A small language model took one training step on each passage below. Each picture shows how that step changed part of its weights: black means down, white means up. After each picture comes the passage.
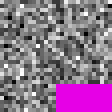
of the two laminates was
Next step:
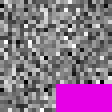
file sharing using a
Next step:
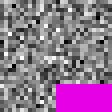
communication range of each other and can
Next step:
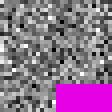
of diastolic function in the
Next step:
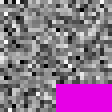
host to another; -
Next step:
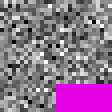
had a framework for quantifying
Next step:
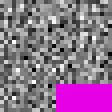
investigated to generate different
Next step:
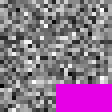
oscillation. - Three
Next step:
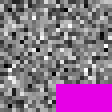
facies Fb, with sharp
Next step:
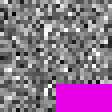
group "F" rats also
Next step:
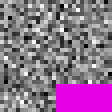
teams to avoid system
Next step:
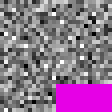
institution in electricity bills.
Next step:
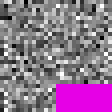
the P*Si* pores for
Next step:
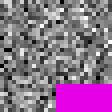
a tool for the construction of
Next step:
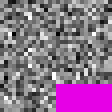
be visualized as Aadhar
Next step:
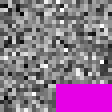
backdrop, the rise of
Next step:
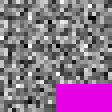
Table 2 Government's Grant
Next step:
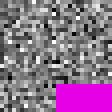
role of brand loyalty
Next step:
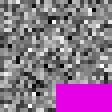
the future. (a) (b)
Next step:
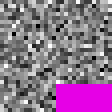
only state that there is no causal
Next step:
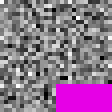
Moreover, the temporary and
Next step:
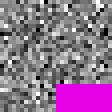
respectively, using a sterile
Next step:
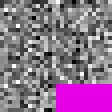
City College of
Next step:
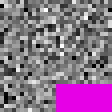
parent materials, geological
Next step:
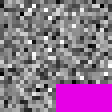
Field doesn't know Do
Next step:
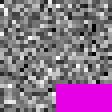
an auto-encoder
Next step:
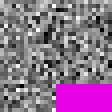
but only against one individual, its
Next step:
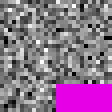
easily digestible foods
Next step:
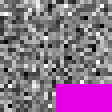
Christian rivalry
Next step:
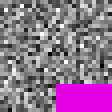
J. L. Jimenez,
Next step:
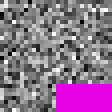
agar, and Macconkey
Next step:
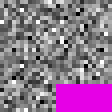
concern can negatively impact findings when
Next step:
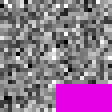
45 samples were included in the
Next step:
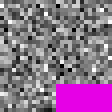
pipeline steps used in
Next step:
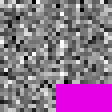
1,000. The second problem area is
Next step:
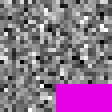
air pollution with a complex of
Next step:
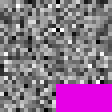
to the suggested methods [8]
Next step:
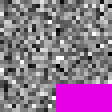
longitudinal and lateral
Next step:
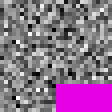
digital resources and services. Using
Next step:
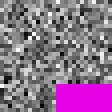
been used to understand this concept and its
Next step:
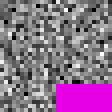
then pooling of features
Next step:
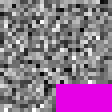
growth factors, cell activation, and
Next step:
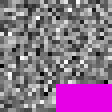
the value $Q = 0$ refers
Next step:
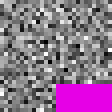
limit (LOQ) of
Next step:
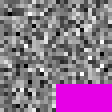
27 depicts delamination growth
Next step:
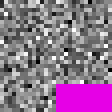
A total of 496 respondents were
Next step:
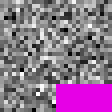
strongly, spiritual
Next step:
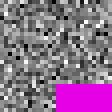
the risks associated with drug use
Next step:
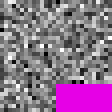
use #MSUB -T
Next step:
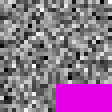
change of the temperature does not influence the temperature
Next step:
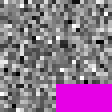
50% of the global urban population
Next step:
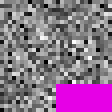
winter semester of the
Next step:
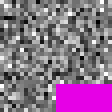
misclassified including
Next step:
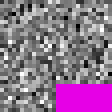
of Conflict of Interest
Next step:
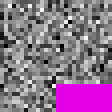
networks which uses two algorithms,
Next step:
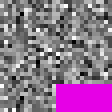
Wireless and Optical
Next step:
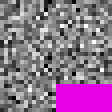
are equipped by ceramic
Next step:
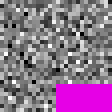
of Trade and Industry went
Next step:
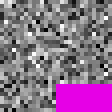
abstract screening.
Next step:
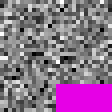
"Vision-based vehicles
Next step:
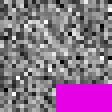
the United Nations General
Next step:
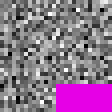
seismic susceptibility in
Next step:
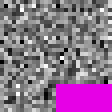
controversial, that the
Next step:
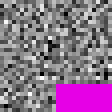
relationship between the nutrient conditions over
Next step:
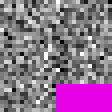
for the start of the project
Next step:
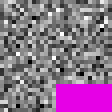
quality of life of the society is the
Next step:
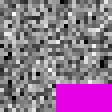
biological and medical physics,
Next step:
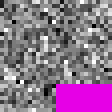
four reactions, (a),
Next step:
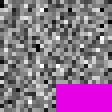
Arthashastra. The
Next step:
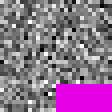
and important issue because it has been
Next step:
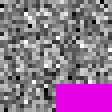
not identified to the species level, but
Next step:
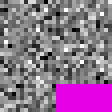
Fig.6. Panel
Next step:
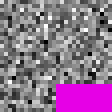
employees Frequent Lack of
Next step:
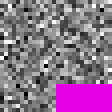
hypothesis construction on
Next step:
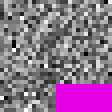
new projects or through the realistic
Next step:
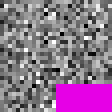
programs in endemic places
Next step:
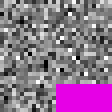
set-up were the students,
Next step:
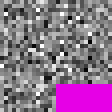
de feijoada
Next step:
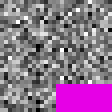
Yemen. World Journal
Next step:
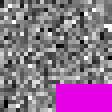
Security The IoT
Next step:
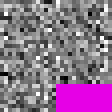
[1]. At the heart of
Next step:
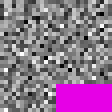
as well as the empirical methods of
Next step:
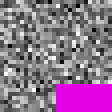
in Europe “Lessons
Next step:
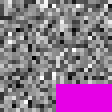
which shows the level of challenge in
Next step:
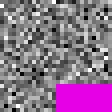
Competitiveness Index
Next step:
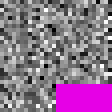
CASE REPORT A
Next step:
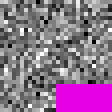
the Threat factor is
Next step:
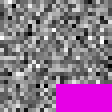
implemented in this work is measured in
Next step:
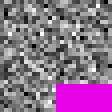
\frac{\text{Ec Pr
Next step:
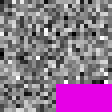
heating rates of 10 K/min
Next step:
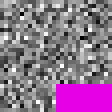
must therefore have an attitude
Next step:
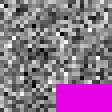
it is also called as White
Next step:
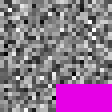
early in the evening and
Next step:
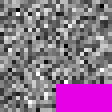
rendered at a 1:1
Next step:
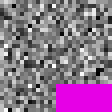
support from other community members and
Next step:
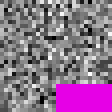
on the other hand, change deals with
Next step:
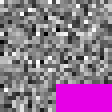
and stakeholders; - End of
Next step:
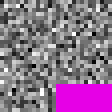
calculated results with VLLE
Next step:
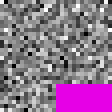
pro-activeness is
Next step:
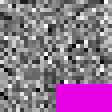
to maintain a reduced noise level
